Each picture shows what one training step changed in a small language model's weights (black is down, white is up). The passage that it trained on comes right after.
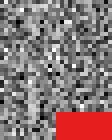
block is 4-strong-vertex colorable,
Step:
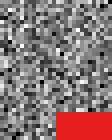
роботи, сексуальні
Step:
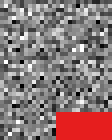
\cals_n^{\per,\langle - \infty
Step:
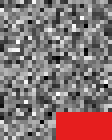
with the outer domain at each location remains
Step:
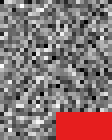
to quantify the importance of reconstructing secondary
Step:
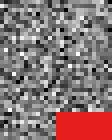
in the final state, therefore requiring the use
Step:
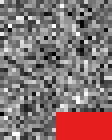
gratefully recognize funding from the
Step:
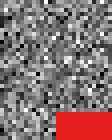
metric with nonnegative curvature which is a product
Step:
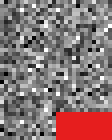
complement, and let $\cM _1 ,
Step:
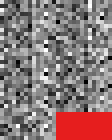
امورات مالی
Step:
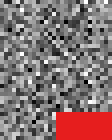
of the pair, and $\Gamma$ is obtained by
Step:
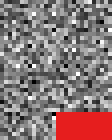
community. Постановка
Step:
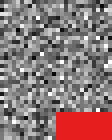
trampoline resonators.
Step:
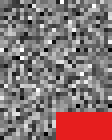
we consider the excitation energies from the
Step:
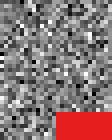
give some qualitative understanding of the evolution
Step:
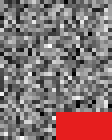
dada pesquisa, bem como
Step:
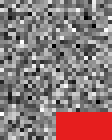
bounded on $X^{\beta}_{\alpha}$. We split
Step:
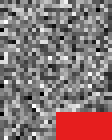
avoiding costly gradient-based
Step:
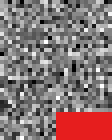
computing point evaluations of the random field on level
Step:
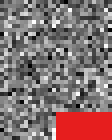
Bu olgu sunumunda,
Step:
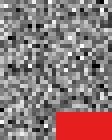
shakllanishini chizma yordamida
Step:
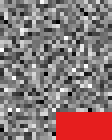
circle is proportional to the flux density of the
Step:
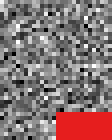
weakly equivalent}. Note that this notion of equivalence
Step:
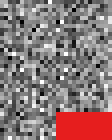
considerados nas entidades formais,
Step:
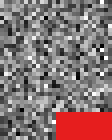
centre of mass is $v_0/2$
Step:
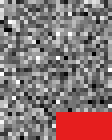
the symbol $f$ for an arbitrary positive integer such
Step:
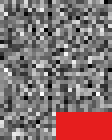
Our former numerical results suggest that the
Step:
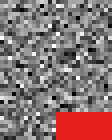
Euclidean geometry LDPC
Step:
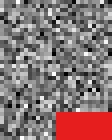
em resultados clínicos
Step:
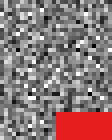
een stereocryptoscoop
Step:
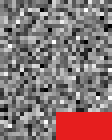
shifting from 89 K at zero magnetic field
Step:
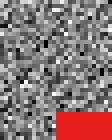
затрат на определенный
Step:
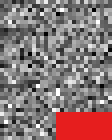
al patio se pondrán diferentes
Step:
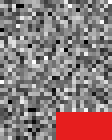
the subsets $J\sub\SS$; thus
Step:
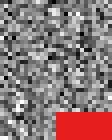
deployed to find the final predictions, object
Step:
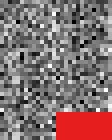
de uma forma que eles possam
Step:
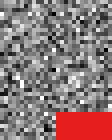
to strong $d_{xy}$-orbital spin
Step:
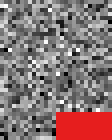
$R$ be a subgroup of finite index in
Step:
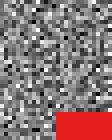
va taqsim mehnatlariga
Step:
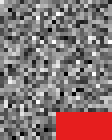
inequality satisfied by $M$ grow at most like
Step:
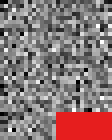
Não 0 4 Menos Sim
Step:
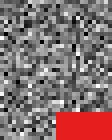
it, one needs a special argument.)
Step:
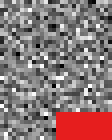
requiring super-Eddington
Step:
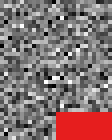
turizmi O‘zbekistonda ham
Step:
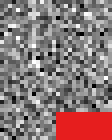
adlı eseri, dijital
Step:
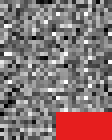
yorug’ kunlarga olib
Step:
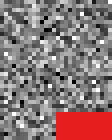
is applied at $x=0$ and
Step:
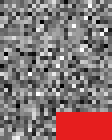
as $t \to \infty$. Furthermore,
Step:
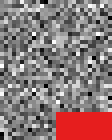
Based on $K_{\text{M}}$
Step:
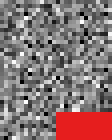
low energy theory. On the other hand, one could also
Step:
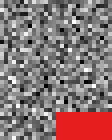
two variables over $\mathbb C$. Every element
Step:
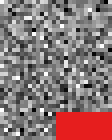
gives a critical point at $C=0$, that
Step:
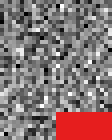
which is sufficiently massive to open a gap in
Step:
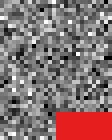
the original distribution of Fig. 1a represents a
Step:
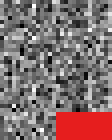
by those instances that do not. This
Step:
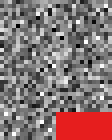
нежелательна по нескольким
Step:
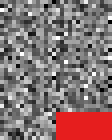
туристов, но и на
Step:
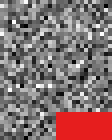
mass-independent, they bear a similarity with
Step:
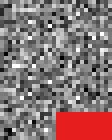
the p.d.f.\ \begin{equation}
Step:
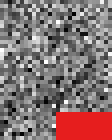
$\alpha$ are currently based on the recoil
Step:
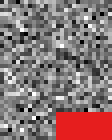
suggestions concerning the matter of this research.
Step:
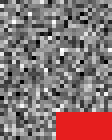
indicate that non thermal phonons in the
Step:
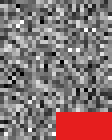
Singly connected $k$-graphs need not be
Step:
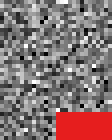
is a Dirac point between the two upper bands
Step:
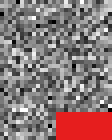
approaches also assuming a rigid tether,
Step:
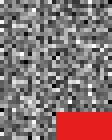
different complexities and different types of
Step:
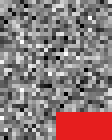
boundary tangentially and do not cross into
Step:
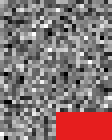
are going to prove that, in all these cases,
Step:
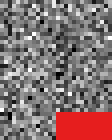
[d]$, the state $\vfi_k$
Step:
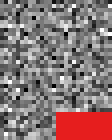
masyarakat rendam kaki
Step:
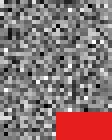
taqaladi. Bino 1925 yilda
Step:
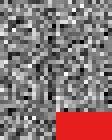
building the second-orders minors
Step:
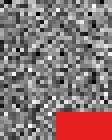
s^{-\alpha-1} \] and hence
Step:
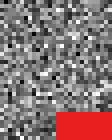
horizon. If $h<0$ the
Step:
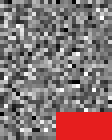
theoretical prediction with the shape of the
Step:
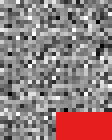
of perfect matchings in $G$ is at
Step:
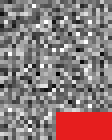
acaba recoberta pela
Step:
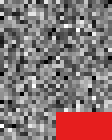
onom dijelu društva
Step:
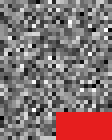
Айниқса, мобил
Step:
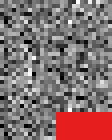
Миллий ўзлик ва
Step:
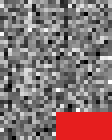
that $\alpha$ has the Rokhlin property.
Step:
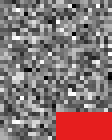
presented in subsections 2.1. -
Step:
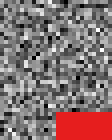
anthropology, cognition.
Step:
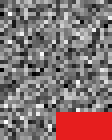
FeSe on Titanates *Tao
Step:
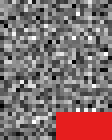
and cetana number. Further, the
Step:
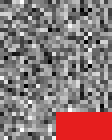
The three cosmogonies of Figure 6 and Table
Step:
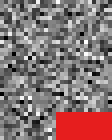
exists a projective coarse moduli space
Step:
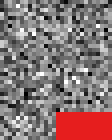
modesty, a benevolent
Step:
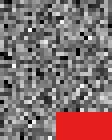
to the rider. For evaluation, this
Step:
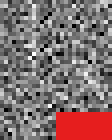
of these states in the absence of a magnetic field
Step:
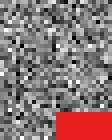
bivariate data set, and the variables
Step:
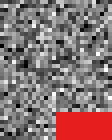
PNUD, exceto as de
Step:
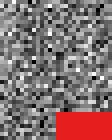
detailed description of the scenario and these
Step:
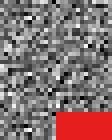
total expected number of background events assuming
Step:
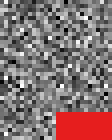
point of the 3D Landau-de
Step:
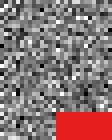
ega bo'lish, shu jumladan
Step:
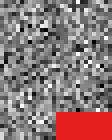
almost all graphs $G_p\in
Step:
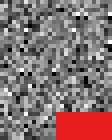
interaction, thus they can either be far from each other
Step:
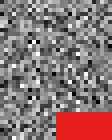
metric dimension of the set $ D $ relative the distance $
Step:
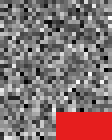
The shell model calculations are carried out with
